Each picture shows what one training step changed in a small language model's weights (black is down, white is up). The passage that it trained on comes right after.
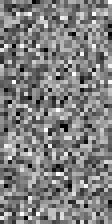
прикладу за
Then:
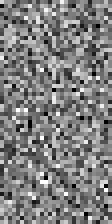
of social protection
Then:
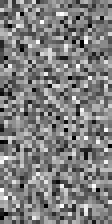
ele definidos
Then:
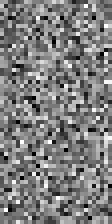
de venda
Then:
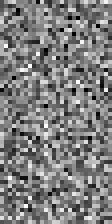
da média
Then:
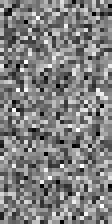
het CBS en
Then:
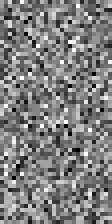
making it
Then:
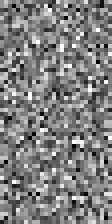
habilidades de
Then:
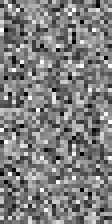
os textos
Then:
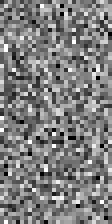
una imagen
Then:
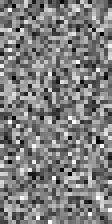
the study,
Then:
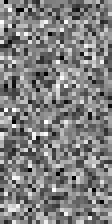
na Dolnym
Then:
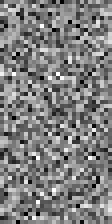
Али ибн
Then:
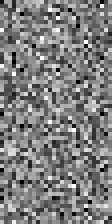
и идей
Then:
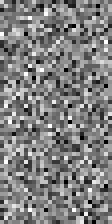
1. List of
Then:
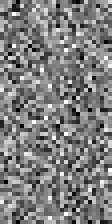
control in
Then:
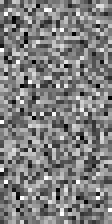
The aim of this
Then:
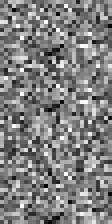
interromper a
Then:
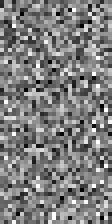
в годы
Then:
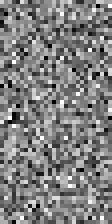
activity has
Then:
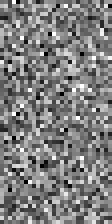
avait été
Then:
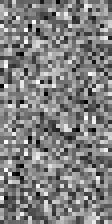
compartida entre
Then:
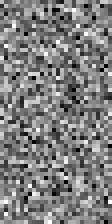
sub pretextul
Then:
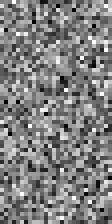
RD Congo
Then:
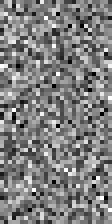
и тактиками
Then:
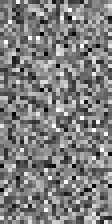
escritura y la
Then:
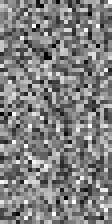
FINALES Al
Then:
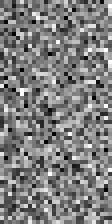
nutrición y
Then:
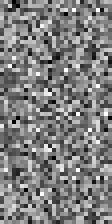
في مقال
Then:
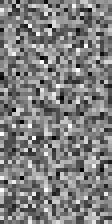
adequado e
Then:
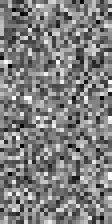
puede utilizar
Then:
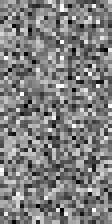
Not only in
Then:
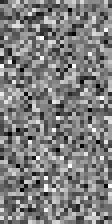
попали в
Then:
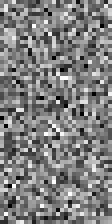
sharshara va
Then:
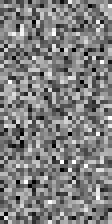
Hell M,
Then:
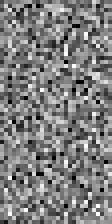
де рас,
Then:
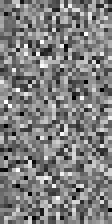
aldı menen
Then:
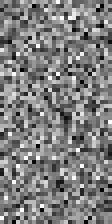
Агентом по
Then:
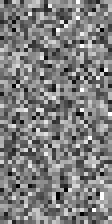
in ICT
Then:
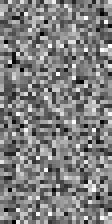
система для
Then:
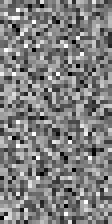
Аниқ ва
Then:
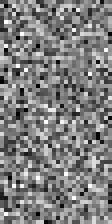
formation continue
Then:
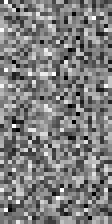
de adesão do
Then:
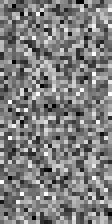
verificación como
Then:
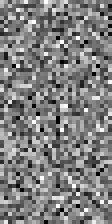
la qualité de
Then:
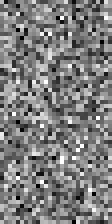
cual ha
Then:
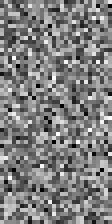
casa que M.
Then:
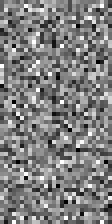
las razones
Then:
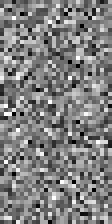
Практика и
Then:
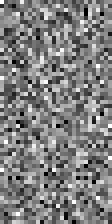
sistem care nu au
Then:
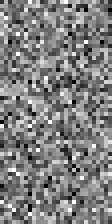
de aço.
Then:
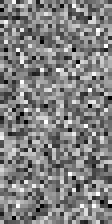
dan radikal
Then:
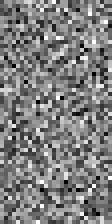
général des
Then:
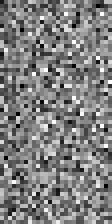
sugestões de
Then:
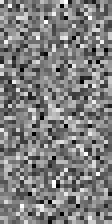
в целях
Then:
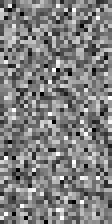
засад та
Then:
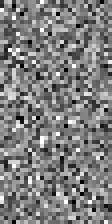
и проблем
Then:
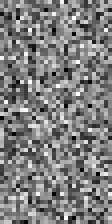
is among the
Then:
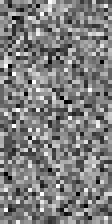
asar deb
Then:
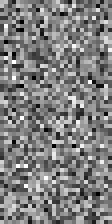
of molecular
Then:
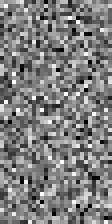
в работе
